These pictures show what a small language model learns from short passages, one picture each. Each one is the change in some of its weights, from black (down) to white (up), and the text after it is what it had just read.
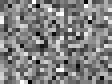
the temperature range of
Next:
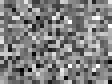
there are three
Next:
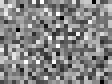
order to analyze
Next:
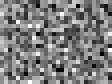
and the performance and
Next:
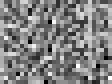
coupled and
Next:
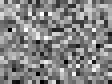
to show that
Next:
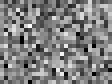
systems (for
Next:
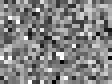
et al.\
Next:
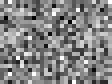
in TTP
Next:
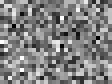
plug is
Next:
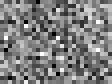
on the correct
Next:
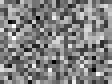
results in the
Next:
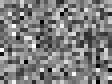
different parts:
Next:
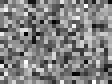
In figure
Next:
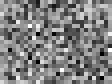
and the temperature
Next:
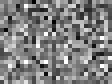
$n \in
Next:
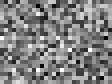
the outer
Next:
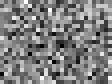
along the Z
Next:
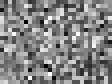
time $\tau$
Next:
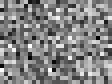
as part of the
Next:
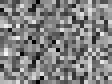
critical field
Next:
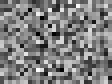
the boundary
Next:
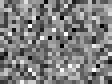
here, as its
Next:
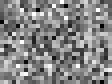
spread is
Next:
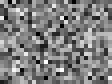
the end
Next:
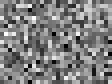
mass of the
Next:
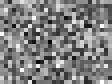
We believe
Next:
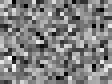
the experiment.
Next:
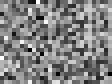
close to the
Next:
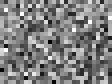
finite transverse
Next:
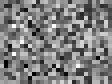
less than in
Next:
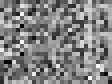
matrix elements
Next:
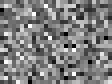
interaction depth
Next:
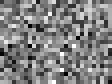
constant. The
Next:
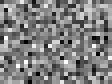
(we associate
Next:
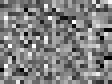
Table A7
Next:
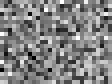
The list below
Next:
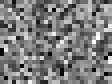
system when crossing
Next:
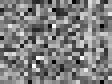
boundary conditions the
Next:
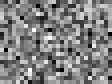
the effective range
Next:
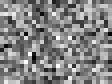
is given by:
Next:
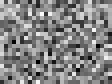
to represent the
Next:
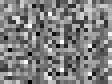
from the same
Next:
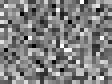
the GS of
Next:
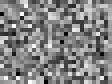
noise and
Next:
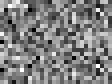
The cosmic
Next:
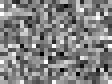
those who do
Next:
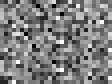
the {\it
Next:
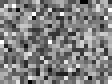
of water
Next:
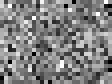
are willing to
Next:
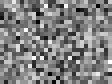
because although
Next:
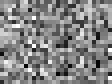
corresponding to a
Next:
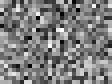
whereas it does
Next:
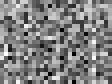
in area
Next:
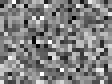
encodes the
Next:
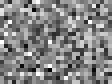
of currents
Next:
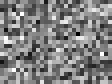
basis states
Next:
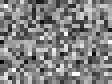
face states and
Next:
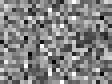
curve of the
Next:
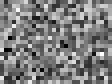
we expect it
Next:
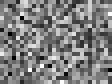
strong interactions,
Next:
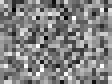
spin relaxation
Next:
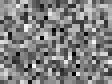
in which the total
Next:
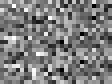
\ee for any
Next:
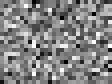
given below.
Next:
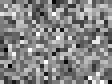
is completely
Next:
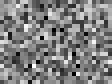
in which the
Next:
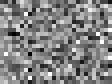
Around $\sim
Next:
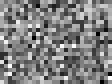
and D.
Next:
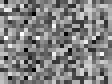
For the nuclear
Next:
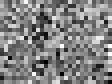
have been a
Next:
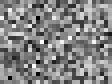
data for the
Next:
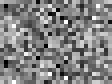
in single units
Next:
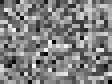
state such as the
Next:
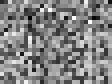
at a gap
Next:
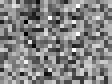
bit on the
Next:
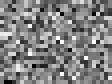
they must be
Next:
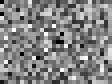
2. In addition
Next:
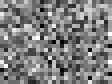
that include
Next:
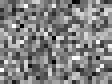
summands of
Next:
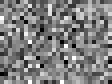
scale, but we
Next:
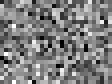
{\overline z}
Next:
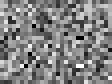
are able to
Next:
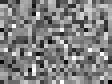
gravity, both
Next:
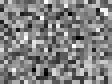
serves as
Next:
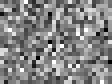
This is quite
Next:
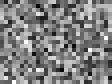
the standard
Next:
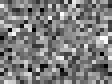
where ${\bf
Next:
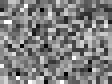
distortion and
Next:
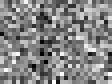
have been added
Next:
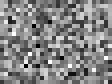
are based on a
